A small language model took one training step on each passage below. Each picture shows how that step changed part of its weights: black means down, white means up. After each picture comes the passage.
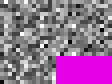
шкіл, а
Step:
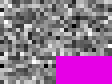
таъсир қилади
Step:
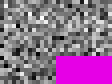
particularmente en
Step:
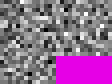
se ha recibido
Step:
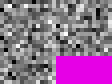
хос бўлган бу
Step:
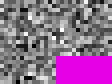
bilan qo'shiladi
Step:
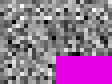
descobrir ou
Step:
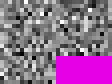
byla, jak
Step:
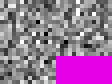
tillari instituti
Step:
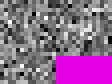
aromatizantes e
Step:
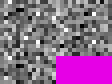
и изучение их
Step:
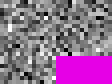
deya boshlanuvchi
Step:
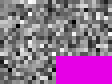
ser humano.
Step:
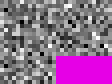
durable. Au
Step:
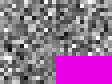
de integrare
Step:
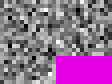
(ONDH), a
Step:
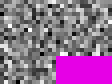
samarali transport
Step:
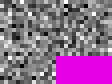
и предложены
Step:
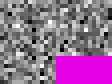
band ayollar
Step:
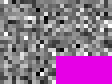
тут і зараз
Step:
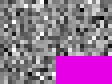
à intensificação
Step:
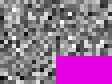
necessidade de uma
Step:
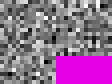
da escolha pela
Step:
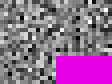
aholi jon
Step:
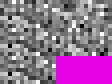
a avaliação
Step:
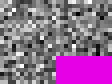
En als eisch
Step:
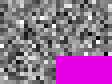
tanto construções
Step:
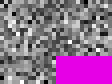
interativos podem
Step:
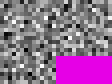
e inspiração para
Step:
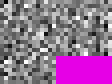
fijn zijn
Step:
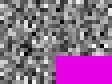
va M.G.
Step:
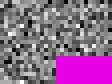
e não conseguem
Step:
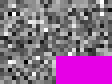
juda katta
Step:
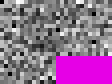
similares en
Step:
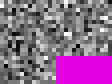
- Som et led
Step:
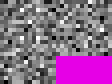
assunto pouco
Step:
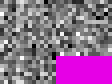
что свойственно для
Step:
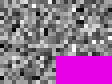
das mulheres da
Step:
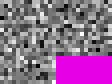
e em balanço
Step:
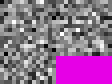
controlados (presión
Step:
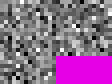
Hansen- Hans
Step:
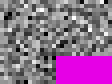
jeb vēl
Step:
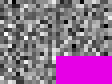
синфи бир
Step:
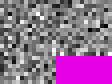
роботи у
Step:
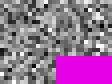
bo'lishi; -
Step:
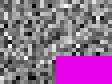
Питаннями формування
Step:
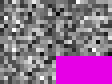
está diferenciando
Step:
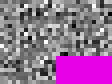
wali, di mana
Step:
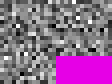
vervagen 2%
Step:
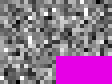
jurídicos y
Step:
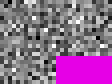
pelos seus pais
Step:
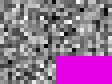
de Amostra de
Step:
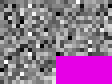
то стратегия
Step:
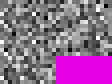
senderismo y
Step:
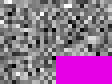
inmuebles que
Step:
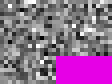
well as wise in
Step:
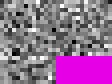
¿Qué son
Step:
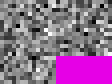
chetda qolishi
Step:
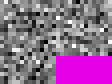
markt voor
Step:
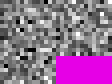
xizmat qiladi.
